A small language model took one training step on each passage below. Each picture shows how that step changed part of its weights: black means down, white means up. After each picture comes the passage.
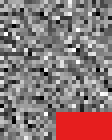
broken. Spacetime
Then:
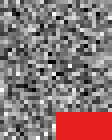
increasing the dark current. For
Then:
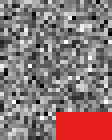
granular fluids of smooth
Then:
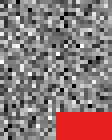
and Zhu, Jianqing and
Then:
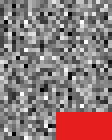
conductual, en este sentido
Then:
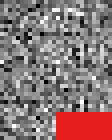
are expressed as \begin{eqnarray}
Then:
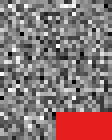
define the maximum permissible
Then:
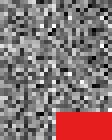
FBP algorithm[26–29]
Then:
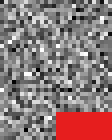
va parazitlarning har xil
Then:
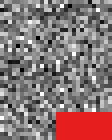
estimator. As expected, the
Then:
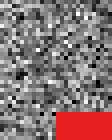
проектирование новых
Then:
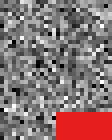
foydalanish o'zining
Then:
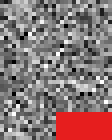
If it can assemble a valid
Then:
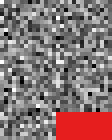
volume foi organizado em
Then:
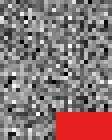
високому рівні
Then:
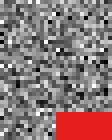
una aristócrata rusa.
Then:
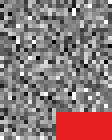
above observations, Stock2Vec
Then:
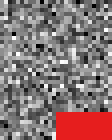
\midrule WER Libri
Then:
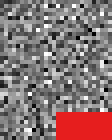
mahsulotlari bozorini
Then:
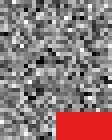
ile yönlenen, -
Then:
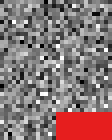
register. With our modifications to
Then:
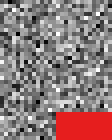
N/A | | Recognition |
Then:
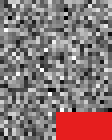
one. For $S\in\alg$
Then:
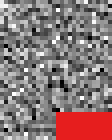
these results, can be used as an alternative
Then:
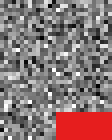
der Frage nachgegangen,
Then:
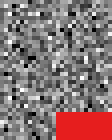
membros superiores. Este
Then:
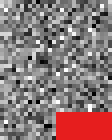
regla general necesaria y no
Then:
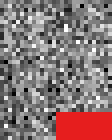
р. як пам'ятний
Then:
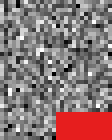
we find that the LR correlation of
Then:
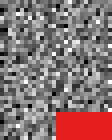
Саме вивчення
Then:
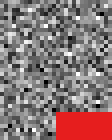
case of the citation network,
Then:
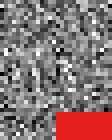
each cluster, the minimum
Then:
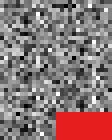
and of a laser photon in their
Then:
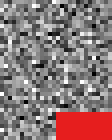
Francesco consente da solo di
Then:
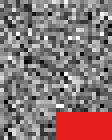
is nothing but the metric of the
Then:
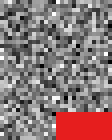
of the thin diffuser. In our
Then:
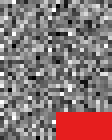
degenează în consum
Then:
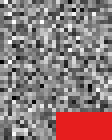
та використання в
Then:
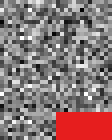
three month averages at May
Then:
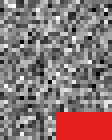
de los estudiantes experimentan
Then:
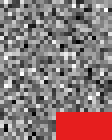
output streams of a channel
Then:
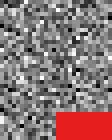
jelly-like substance that
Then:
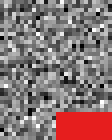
pedagoglarning axborot
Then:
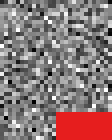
DM and gas particles were taken to
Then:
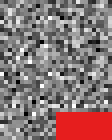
\end{equation} and look forward
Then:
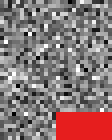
but increased in density as gas fell
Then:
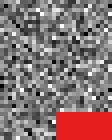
aan dat het aandeel
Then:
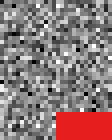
equation to a scalar recurrence by
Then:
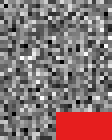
ku yekeya heyranokê
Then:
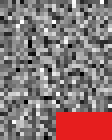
orientational order is destroyed at
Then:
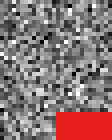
momentum is primarily
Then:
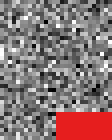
{\it elastica}. For simplicity,
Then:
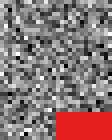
but zoomed-in in the range
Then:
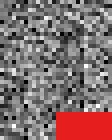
qarorlar qabul qilish
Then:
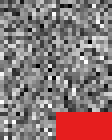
devia tratar todos os dias
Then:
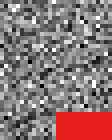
interessiert es, wie es
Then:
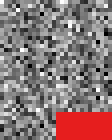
to interpret without context.
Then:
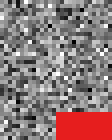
as spin and parity of nuclei
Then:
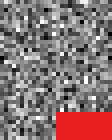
on the $c$ term has changed from
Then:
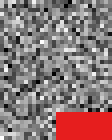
support for the philosophy of
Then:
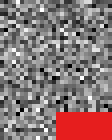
found that the amplitude of dark energy
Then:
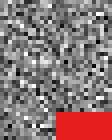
recovery with an operator-level
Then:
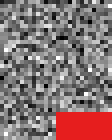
qatnasıqlar payda
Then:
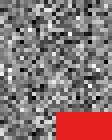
collaboration between companies,
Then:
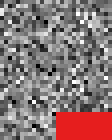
сотрудничества между
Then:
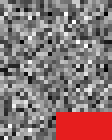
В. *Радість
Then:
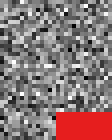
bu orqali esa bank
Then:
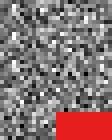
қўлланганда тежалган
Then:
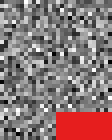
the volume as a function of
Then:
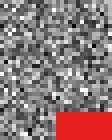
doivent être fournis
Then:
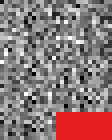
difference are small, which are shown in the
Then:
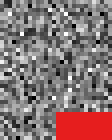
sur les trois directions X, Y et
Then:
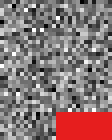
we leave it for future work. In
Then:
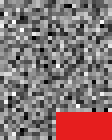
ser reconhecido o direito à
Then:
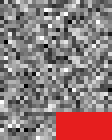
va takomillikka intiluvchi
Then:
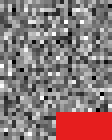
established by Andronov
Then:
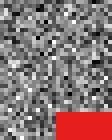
passivo e, sim de uma
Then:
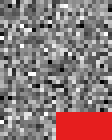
\textit{Slow light.--}
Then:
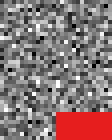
dayanışma, hastalara
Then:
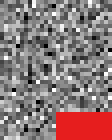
carried out over a period of a
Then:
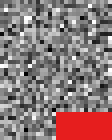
the ansatz. An overview of the
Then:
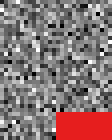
the $\sim$ 85\% of the
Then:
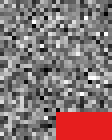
in *Network Security
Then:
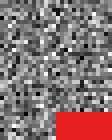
показан зарубежный
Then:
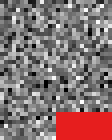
+ \text{комментарии}
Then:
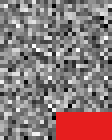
en Colombia los conceptos
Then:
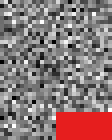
та використання простих
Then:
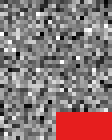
"hep-th", doi =
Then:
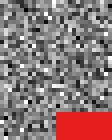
with its actual generation capacity.
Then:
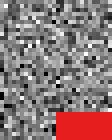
имконини беради.
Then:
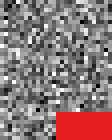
line ratios. Each of the three
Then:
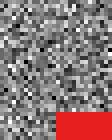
cara menghambat sintesis
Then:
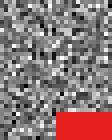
a spectrum typical of GRO
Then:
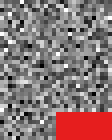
vem sendo um tema cada
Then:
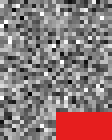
aprendizagem financeira
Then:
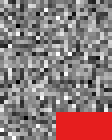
modernista nordestina. 2.
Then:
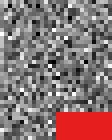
serait la conséquence de
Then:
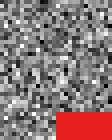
fact, the whole family of the
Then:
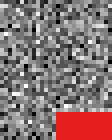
geological materials is likely
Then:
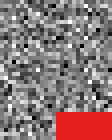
- [6] Минералова
